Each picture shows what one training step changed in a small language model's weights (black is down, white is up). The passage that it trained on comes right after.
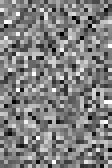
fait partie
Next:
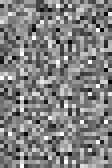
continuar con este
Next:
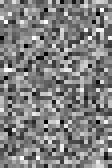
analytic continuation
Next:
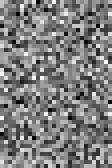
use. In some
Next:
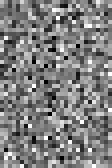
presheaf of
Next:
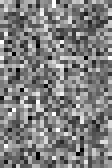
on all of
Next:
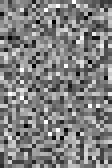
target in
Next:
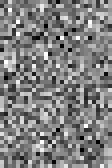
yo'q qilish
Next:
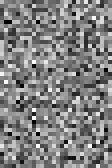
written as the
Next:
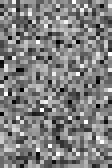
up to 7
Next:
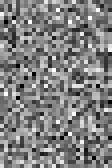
etiladi va
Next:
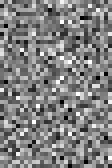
peso para os
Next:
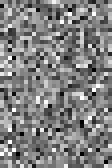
las habilidades
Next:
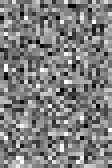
contained in
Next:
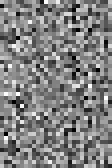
descripción de
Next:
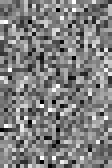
It is concluded
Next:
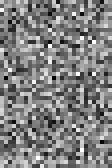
finite ones
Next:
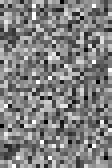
in comparison results
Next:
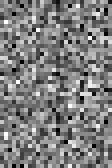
h} \dd
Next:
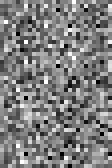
it is the
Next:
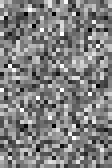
and reflection.
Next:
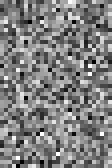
is clear that on
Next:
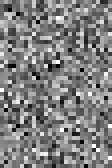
paper provides
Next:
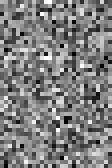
our question when
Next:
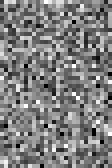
when this assumption is
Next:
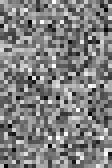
system at the boundary
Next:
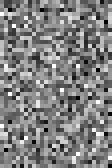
processo constante
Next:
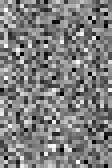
GC subspace
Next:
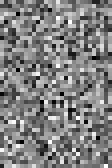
positiva de la
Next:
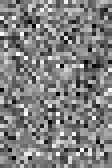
In (a)
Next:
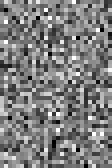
systems is very
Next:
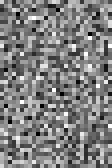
that ensures
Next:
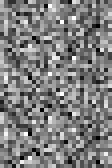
cost function
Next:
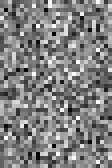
faces or define
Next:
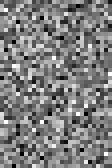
tendency of
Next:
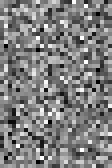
lies only in
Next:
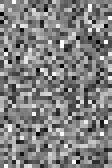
the proposition
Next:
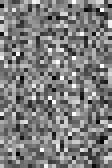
partial derivative
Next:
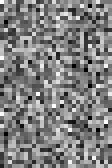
matrix independent of
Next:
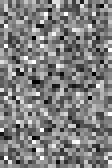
rational. Since
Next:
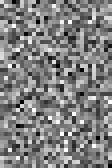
do campo
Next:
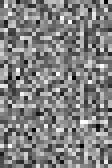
uma organização
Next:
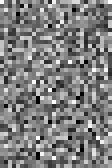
of the mapping
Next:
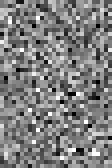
da Educação
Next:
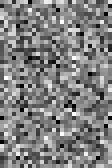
assim, os
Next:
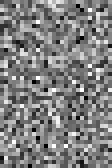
M., Sun
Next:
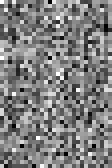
extension of the
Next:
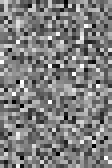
место из
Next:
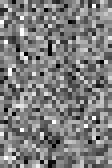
we see a similar
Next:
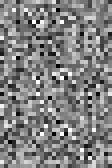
locally at
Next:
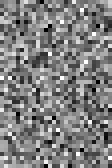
use subscripts to
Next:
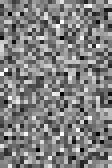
un moro
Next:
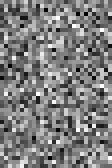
and measures are
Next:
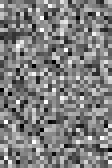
cores. Note
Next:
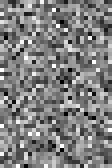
\vdots &
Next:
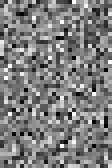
no HC
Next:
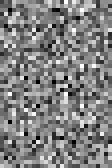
diri yang
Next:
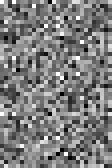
principles of
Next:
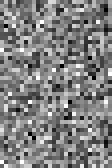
condition (5)
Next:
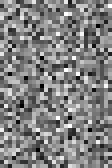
la question de
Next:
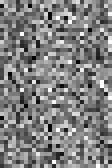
with respect to the
